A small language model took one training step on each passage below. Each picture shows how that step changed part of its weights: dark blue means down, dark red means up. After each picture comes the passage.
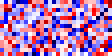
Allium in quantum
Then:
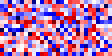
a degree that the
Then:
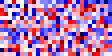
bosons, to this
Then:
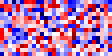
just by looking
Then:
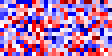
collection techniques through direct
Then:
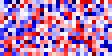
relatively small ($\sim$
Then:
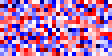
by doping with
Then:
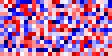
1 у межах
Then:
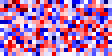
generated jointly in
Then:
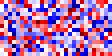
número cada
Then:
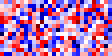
Chandra} observation
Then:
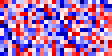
number of steps needed
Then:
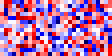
cuyo resultado
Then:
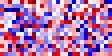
en el sistema.
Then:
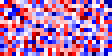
seu Momento
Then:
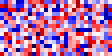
molus- Figuras
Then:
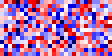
madaniy merosini
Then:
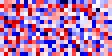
$u' \simeq
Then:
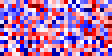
yang dilakukan
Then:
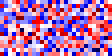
that the topics are
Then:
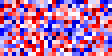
comparación con la
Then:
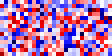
diagrams, with their
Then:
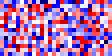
the telescope
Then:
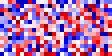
only has ten simple
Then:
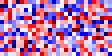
que le impiden
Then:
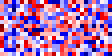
free software. You
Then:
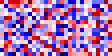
a generalization of the
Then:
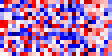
sociais. A
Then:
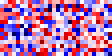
y variedad de
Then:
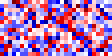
\ee Then the
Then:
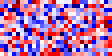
ehtiyojida muhim
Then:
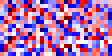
Using our spectral
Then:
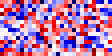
can be written as
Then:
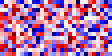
that each HWA
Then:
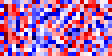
serbarg ,
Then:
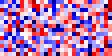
line. From the resulting
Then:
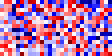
e GR.
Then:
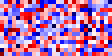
Fondo Editorial
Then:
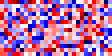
que: Quando as
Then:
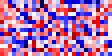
and ion column densities
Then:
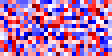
due to the temporal
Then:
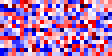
domain walls along
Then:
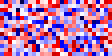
duyarlı ve
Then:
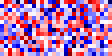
Disponível em:
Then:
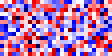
defining the volume to
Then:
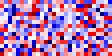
nasosning suv
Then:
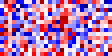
o direito à
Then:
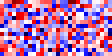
and Abroad*,
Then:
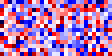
the normal velocity form or
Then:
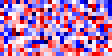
charge transfer reaction
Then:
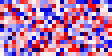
profile and $\Sigma$
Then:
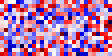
не развился,
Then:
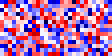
центра *For
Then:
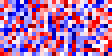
Özet olarak
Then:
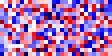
single assignment to
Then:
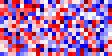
є такі:
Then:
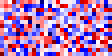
Argonne National
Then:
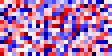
the stretching
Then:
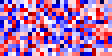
the posts constructive
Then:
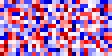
related to the diffusion
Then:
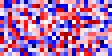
amount of the
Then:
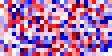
was realized that
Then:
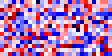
at higher frequency bands
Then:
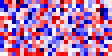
multiparidade e uso
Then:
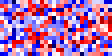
închina liber
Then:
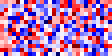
of the features: -
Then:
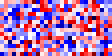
have been recorded.
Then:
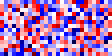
density vector: $\vec
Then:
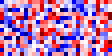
ea are și o
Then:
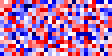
can be used for common
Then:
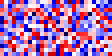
allow us to go beyond
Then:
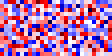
with that of the bulk
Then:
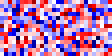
vanishes. But
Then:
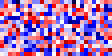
dificulta a
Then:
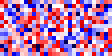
enhanced core density
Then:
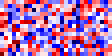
flat, homogeneous,
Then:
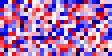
UHECR of
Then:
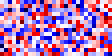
oshirish va mijoz
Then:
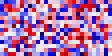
стандарт 60 %
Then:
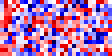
RELATO DE
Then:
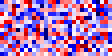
n}$. This model can
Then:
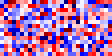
mismo tiempo,
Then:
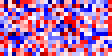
is proposed to take into
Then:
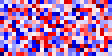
fields in advance of
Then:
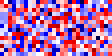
bo'lgan son 4
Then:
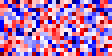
model on to a central
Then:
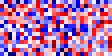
from these studies provide a
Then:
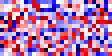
ratio for $L$
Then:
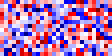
bunday yondashuvlarni
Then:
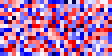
ответственного за
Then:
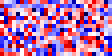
que detêm
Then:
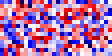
shown that changes in
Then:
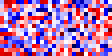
universitária e
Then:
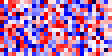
and Astronomy,
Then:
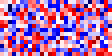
effects are important, the
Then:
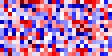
variation. By
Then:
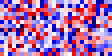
quality. The main
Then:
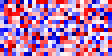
lowest temperatures (see
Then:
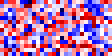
И ВСЕ
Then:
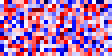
the slip directions
